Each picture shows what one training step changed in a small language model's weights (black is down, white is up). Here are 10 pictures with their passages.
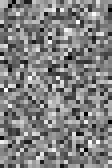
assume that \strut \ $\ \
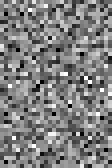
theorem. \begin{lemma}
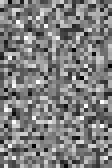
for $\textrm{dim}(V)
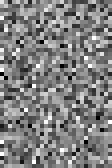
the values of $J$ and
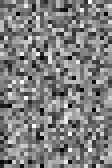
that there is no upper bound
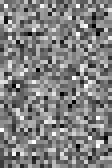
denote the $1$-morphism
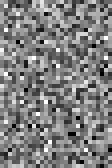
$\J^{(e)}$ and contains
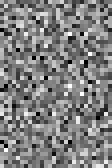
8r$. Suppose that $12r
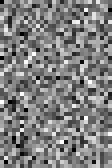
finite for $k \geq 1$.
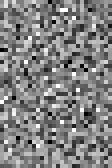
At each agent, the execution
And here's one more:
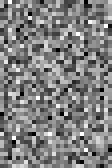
$\ is horizontal. Then%
